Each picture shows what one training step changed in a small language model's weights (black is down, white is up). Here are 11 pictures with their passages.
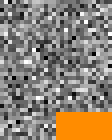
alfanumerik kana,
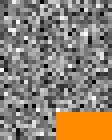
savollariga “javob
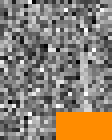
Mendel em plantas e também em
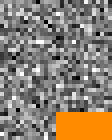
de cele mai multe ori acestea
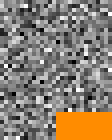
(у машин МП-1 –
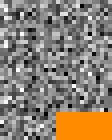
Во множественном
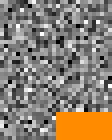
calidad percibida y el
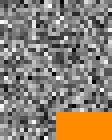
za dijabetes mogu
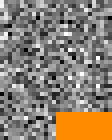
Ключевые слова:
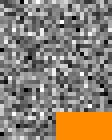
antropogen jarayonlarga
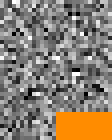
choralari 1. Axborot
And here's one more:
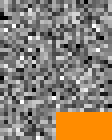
tusdagi daraxtlar
